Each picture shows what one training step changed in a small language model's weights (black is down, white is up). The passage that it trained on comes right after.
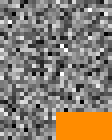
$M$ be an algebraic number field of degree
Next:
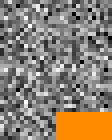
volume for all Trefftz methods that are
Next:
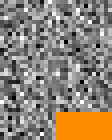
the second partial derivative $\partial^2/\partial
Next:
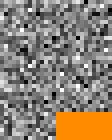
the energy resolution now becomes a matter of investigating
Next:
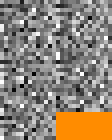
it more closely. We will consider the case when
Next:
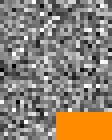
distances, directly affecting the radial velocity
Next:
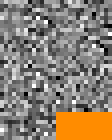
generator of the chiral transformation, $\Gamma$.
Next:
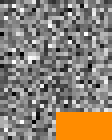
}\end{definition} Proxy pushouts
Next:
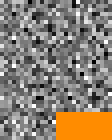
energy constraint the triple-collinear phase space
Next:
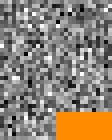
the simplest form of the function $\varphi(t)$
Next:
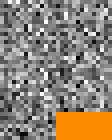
our experimental results reveals that the pairing in
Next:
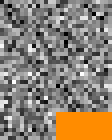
(\ref{eq:Pmumu3}), it is
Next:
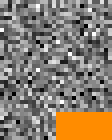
theory with $N_F=8$ quarks in
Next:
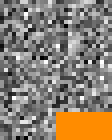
the phase shifts induced by the muonic
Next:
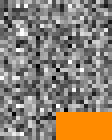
can be written as $$(\varepsilon_0 E_i
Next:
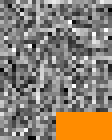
For 16QAM, requirements are more
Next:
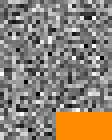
the target radiation field for the photo-meson process
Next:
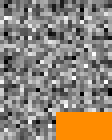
conditions are satisfied: \begin{enumerate} \item
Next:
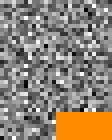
require the alignment of the outcomes (you
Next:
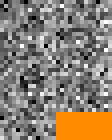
the waves. The mathematics is given
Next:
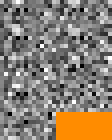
corresponding birational structures. The hypothesis implies that these
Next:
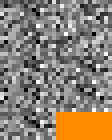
(KEK), Tsukuba,
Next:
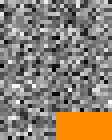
to the average sound velocity and can be obtained from the
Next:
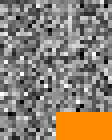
(top), the conventional SC-CDW
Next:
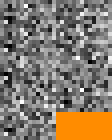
Regression shrinkage and selection via the
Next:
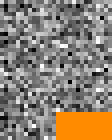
known to expand exponentially to infinity.
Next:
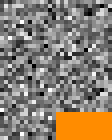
measured as $R_{X}=log\ (\nu
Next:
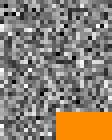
from $L^2(\Lambda)$ to
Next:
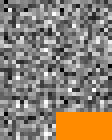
connected or their proximity is due to a projection
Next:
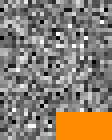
shallow water}\label{secsw}
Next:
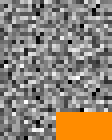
between the photometric range of our sample and the
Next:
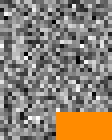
the term for $K=-K=0$ in
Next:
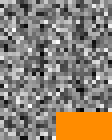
$k_2$ simultaneously take even integer
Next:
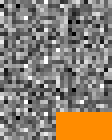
weak charge plus corrections to it) through other observables
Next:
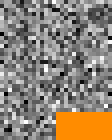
given in Table 2 are the statistical uncertainties in
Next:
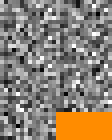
owner. We next injected a deterministic
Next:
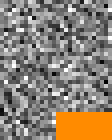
An Axis Ultra X-ray
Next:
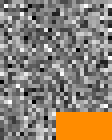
Of particular interest is the case $\sigma>b$
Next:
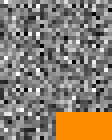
$6$ minutes of each study, but
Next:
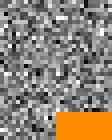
cohomology space $\mathrm{H}^2_{\rm
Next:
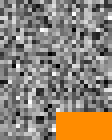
and~\ref{amp}. \begin{table}
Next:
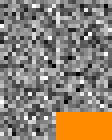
proved for a function $\psi(\cdot)$ being an
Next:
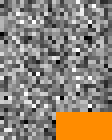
$(a_q, b_q)$ as follows:
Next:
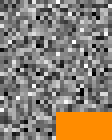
mass at $t\in\mathbb T$. The method
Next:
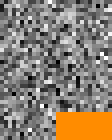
G$ which is isomorphic to a torus
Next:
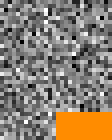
regularity, Bilinear mappings,
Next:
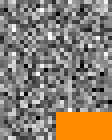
M.~Beccaria {\it et
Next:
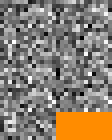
cases lepton candidates must additionally
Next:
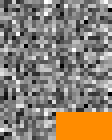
constraints. However, this is not expected to be a
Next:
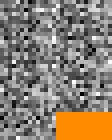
será favorecido por
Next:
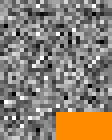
$\QQ$-Fano threefolds that so
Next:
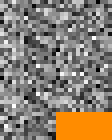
system, matrix differential equations, fractional.
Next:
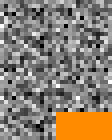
$G=(E,V)$ be a random tree with
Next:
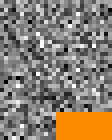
superdeep $sech$-squared
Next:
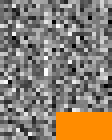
fluctuations in these junctions is the
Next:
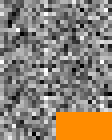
irreducible structures, by carefully designing forcings
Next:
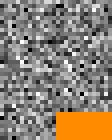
for \vc under vertex deletion to
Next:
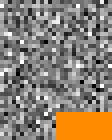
which kinematically extends the nuclear recoil spectrum
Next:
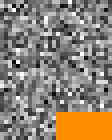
subspace spanned by $\cup_{i \in
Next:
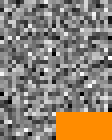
presented in the figures are available from the corresponding author
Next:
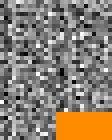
of node enhancements versus total
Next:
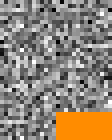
amplitude, projected onto the positive energy states.
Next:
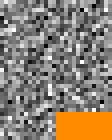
is an ordered graph $(G^\natural,
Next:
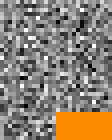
conditions for the mechanical part of the model, all
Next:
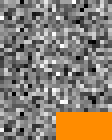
reactor inoperable at full power the
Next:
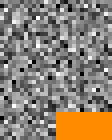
the shapes of the experimental plots of the linear
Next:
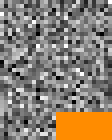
quantity for which global conservation holds, such that
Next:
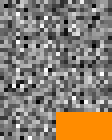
Menon's identity. \section{Proof of Theorem
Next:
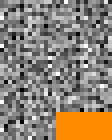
in Figure \ref{fig:zp}, a large
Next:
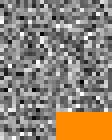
theories [14, 15] cannot
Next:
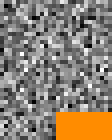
See author's web page. To appear in
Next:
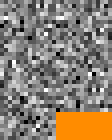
features being constructed by Taba\^ a
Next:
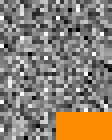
the sample with fabrication residues remains at
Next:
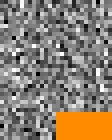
\cap ( \theta^{\perp} + t
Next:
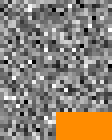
${\cal T}_1$ are of diameter $\approx
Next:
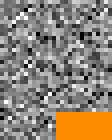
source directions were computed at each point. For
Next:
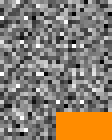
first-principles density functional theory. Being
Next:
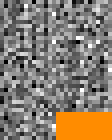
and {Bonnassieux},
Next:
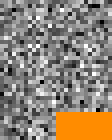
(\ref{pd1ub}) and
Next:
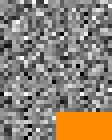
for the build of the interface
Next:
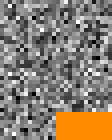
$B_l$ are nondecreasing sequences
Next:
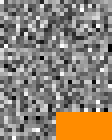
standard Sobolev space of (equivalence classes
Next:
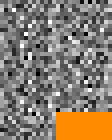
a facial recognition software running at
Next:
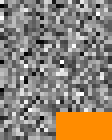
to the cases with one perturbation, the
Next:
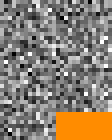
domains. Finally, the governing equation for fluid
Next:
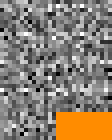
sheaves \nc{\bbA}{{\mathbb
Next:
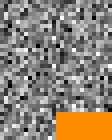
\cap \wi U'$.}\smallskip \noindent
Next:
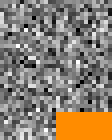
in our proof the dynamics is used to help establish the
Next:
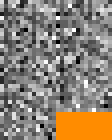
2016-2017. In this context, clustering along
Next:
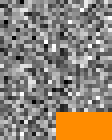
two parts: computing the local manifold, and
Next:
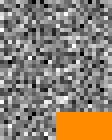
singular chain complex is used here with the new name
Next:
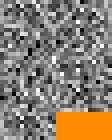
contrast to the situation on galactic scales, where
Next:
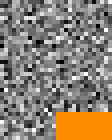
not ``all'', since the $J_+$ invariant
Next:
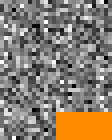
writing Eq.~(\ref{Ccoefs})
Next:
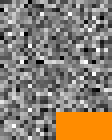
\gls{mam} is part of the
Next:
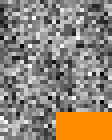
\eqref{Opt:initial} and
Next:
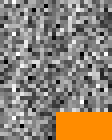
the VCS (bitbucket) to
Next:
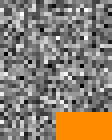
a precomputed stopping rule, provide very similar
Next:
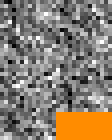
spin channels separately, but cancels in
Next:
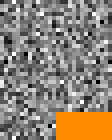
the triangle formed by ($\bfk_1$,
